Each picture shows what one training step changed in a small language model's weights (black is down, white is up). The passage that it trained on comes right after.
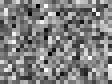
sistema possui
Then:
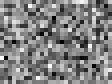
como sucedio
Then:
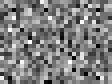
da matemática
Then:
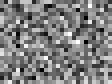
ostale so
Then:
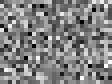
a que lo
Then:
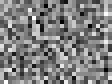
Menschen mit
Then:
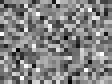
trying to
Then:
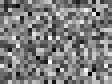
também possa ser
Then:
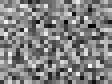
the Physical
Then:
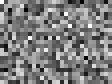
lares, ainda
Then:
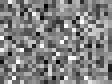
Já no modo
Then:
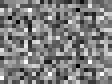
and preventive
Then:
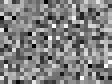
a relevância da
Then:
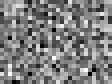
do tempo,
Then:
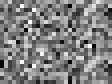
reconhecer que
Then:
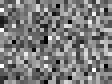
clínicos e
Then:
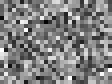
und die anderen
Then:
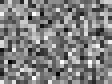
The evaluation
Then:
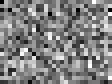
muhim keng
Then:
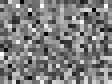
para uma nova
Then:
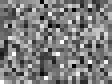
Inácio da
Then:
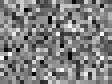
agência entre a
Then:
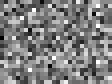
ieder van de
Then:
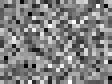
коды для
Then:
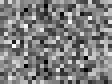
Uma vez que
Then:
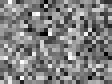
Bu haqida
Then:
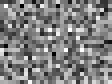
and fluent
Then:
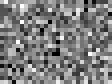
davomida va
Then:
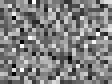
переводил с
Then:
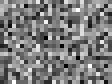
e início
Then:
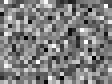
darp etme
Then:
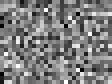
© Revista
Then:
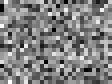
on Political
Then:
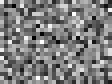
de uno
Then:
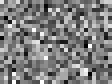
recursos para as
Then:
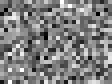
una persona en
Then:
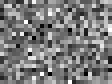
для изменения
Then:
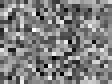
adolat va
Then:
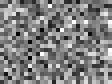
se corresponde
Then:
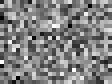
uning kelib
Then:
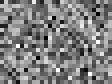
case study
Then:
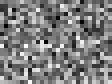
andere relevante
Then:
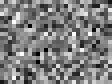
la nuestra
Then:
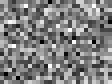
disciplina de
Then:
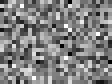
jati diri
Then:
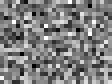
of cases of
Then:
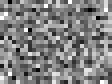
wohl von
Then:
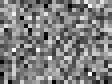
precisa ter conhecimento
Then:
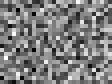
construire des
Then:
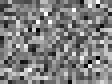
та вплив на
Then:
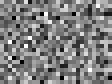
improves the
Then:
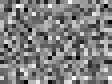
se impune
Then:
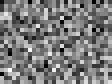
daran sicher
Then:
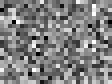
The research
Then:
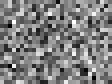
efeitos das
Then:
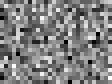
может быть
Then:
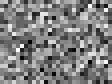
Seu artigo
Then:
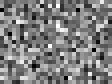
scope of
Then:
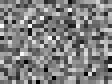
iqtisodiyoti -
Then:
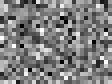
El nombre de
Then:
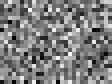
bir fikri
